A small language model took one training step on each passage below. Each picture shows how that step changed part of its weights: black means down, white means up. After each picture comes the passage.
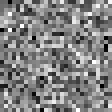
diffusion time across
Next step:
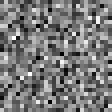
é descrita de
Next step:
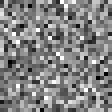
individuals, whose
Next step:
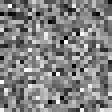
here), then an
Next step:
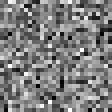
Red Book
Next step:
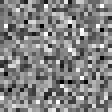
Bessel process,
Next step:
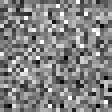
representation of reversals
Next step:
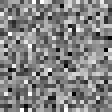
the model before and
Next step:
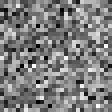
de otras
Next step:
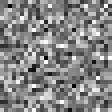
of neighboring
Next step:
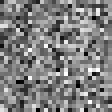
modo, essa
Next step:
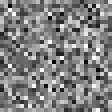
conjecture of
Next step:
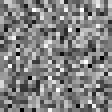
plus a second
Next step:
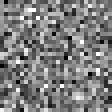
est un noyau
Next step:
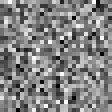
have examined,
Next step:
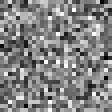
a spin rotation.
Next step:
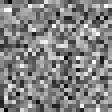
of diffraction
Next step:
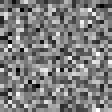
to all Lucas
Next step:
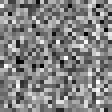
identical to the
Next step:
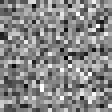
There are of
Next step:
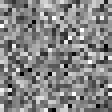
shown that the associated
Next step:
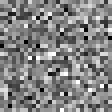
the variation of the
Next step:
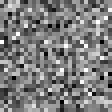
4 Cuando se
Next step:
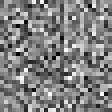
article. We
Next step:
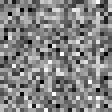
point $j$, and
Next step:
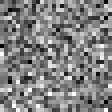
asymmetries obtained
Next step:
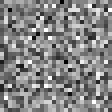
complexity for each run
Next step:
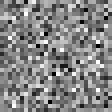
strictly decreasing on
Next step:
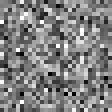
is abelian,
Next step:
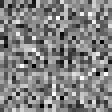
- Porter,
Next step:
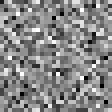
unit vectors)
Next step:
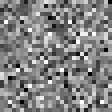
whose support consists of
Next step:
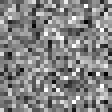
satisfying \be
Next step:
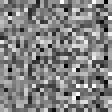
to weaken the
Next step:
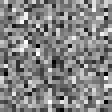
system. This approach
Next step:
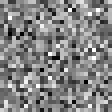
Namely, the
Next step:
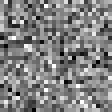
Ref. 9 and
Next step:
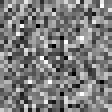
da ciência e
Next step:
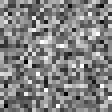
of the shifted
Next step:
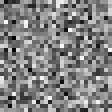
the Brownian
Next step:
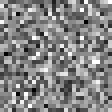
of discussions about
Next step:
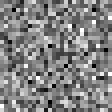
is the main tool
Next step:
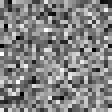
invoking Proposition
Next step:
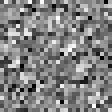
Wind, calculated
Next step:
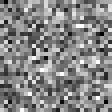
of the presented point
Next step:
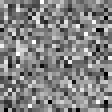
from a small-angle
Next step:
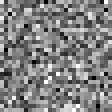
for Weighted
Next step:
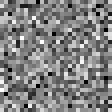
isometric to the
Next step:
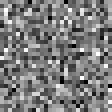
Dreun A &
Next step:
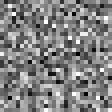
where $f \in
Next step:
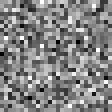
defined by the vector field
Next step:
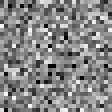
similarly, from
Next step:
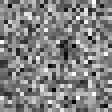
quadrant are
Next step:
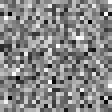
for sufficiently large
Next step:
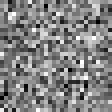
results are equally
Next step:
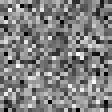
from Z-axis
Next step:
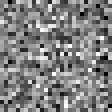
najot sifatida
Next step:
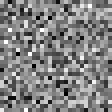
the model material, let
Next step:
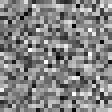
и хотела
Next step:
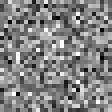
expert might point
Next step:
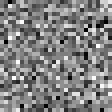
Rev. Lett.}\
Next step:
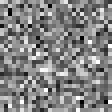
of their angular
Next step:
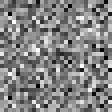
fit to the observed image
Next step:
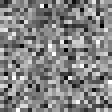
\th Theorem 2 Let
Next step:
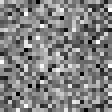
\rightarrow \infty$
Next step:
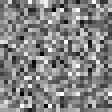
energy density at $\lambda
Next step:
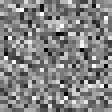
weak chemical evolution
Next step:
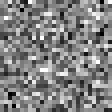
of human
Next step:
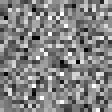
properties of cyclic
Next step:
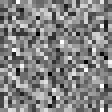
some applications to some
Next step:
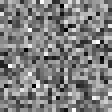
O_c$ be
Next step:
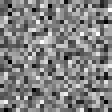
of isomorphic classes
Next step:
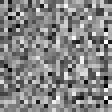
is much higher.
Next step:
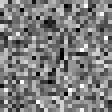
A finalidade aqui
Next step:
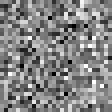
we verified the
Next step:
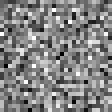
arrested for
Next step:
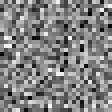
unique tangential velocity
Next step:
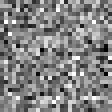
between a relatively small
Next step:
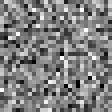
De plus,
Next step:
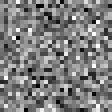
those Stokes
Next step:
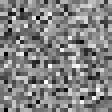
the cross section for the
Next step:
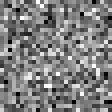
if the result holds for
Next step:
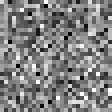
apply to the DR
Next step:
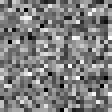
Since $U$ is
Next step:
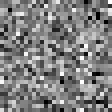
lekin ularni
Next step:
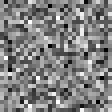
is the non-land
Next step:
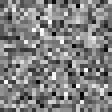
features are detected on
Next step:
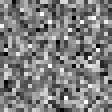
simple SSC
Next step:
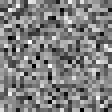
mejoran a
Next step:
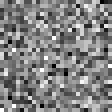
and an open subset
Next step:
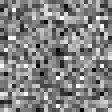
two scenarios
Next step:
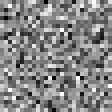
of samples, which
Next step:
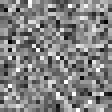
hand the robustness
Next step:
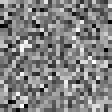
directions. Then
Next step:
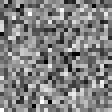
An assumption that main
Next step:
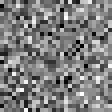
cuenta de que
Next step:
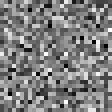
the one-magnon
